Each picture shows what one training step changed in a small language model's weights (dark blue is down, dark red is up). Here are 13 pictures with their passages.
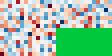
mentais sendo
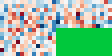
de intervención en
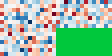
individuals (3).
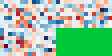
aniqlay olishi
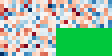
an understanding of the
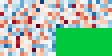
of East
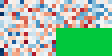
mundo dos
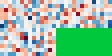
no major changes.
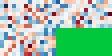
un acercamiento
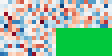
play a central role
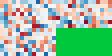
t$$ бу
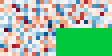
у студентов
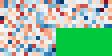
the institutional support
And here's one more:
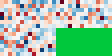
Education Primary
